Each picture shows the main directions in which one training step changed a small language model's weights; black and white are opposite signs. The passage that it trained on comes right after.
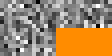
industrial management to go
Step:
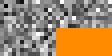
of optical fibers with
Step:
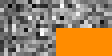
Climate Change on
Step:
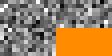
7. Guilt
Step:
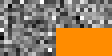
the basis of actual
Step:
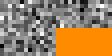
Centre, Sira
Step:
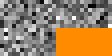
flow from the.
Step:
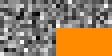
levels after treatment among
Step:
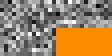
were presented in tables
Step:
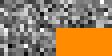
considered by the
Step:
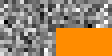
for supporting part of
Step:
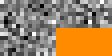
, is calculated by
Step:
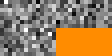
shelf life
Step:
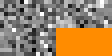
as exercise schedule
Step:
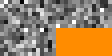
data, we report
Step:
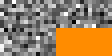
using a simplified
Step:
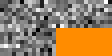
were in operation.
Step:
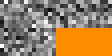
arising from changes
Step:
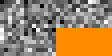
abilities (Hall
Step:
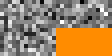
the study suggested that
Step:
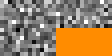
need a large amount
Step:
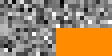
specific requirements that the
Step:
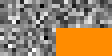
have to achieve the
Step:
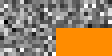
for family planning
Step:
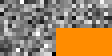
a control.
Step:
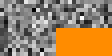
an organization to maintain
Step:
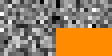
this research is to
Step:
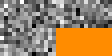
at the root of
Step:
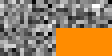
± SEM significance
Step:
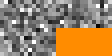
need for further implementation
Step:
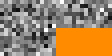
training was found
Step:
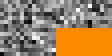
*The title
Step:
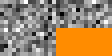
white to almost white
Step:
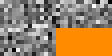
k$ and
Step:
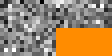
the largest and the
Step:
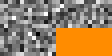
EGS was
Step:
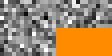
have edge partitions
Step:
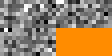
overspending on
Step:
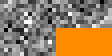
are used to analyze
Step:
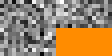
research in education must
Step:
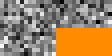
state, which
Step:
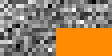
National Institute of
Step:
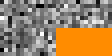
the quest for
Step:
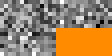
for the selected
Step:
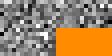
past month and its
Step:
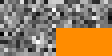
most peoples
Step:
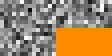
barriers, whereas availability
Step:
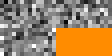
mission and communication
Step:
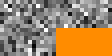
are three output parameters
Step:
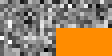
used can be found
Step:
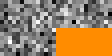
to increase the digital
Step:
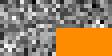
APB interaction
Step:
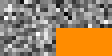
material and human resources
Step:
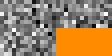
courses can be
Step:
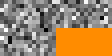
used evaluation method among
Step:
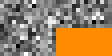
Moreover, this method
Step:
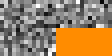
FI and
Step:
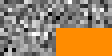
by operationalizing and
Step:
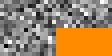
are shown in detail
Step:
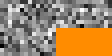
Traditional medicine
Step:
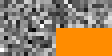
teacher to independently working
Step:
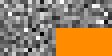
always took decision in
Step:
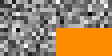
centralisation of political
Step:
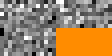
upper airways
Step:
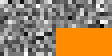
use NDPS
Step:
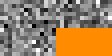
the teaching-learning
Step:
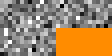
I would like to
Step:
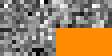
meta information we were
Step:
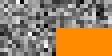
state is dim
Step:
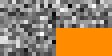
existing methods in terms
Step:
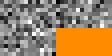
– left side.
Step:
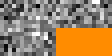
daunting and
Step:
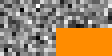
such an effect was
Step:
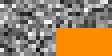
prevail directionally
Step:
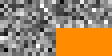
population in the
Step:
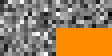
processing and use of
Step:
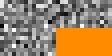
double burden of disease
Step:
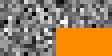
that data collected by
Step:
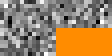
that he is a
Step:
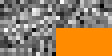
my experience, my
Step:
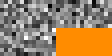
and analyze the effect
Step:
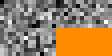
claimed that they
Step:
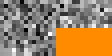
of Paraná
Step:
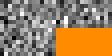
that the best
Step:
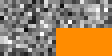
parameter in formulation
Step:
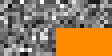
the land of
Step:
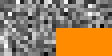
did not involve human
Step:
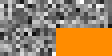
or forest land.
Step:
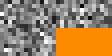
this study used a
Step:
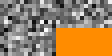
result, the
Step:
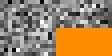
also used and
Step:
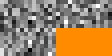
how it reacts
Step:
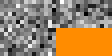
are paid higher
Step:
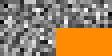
that fair values improve
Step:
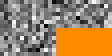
analytical mathematical form to
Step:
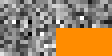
tool for people to
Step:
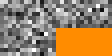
results in innovative cost
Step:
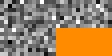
the modern day
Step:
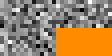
decrease in both quantity
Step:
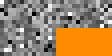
under solvent free
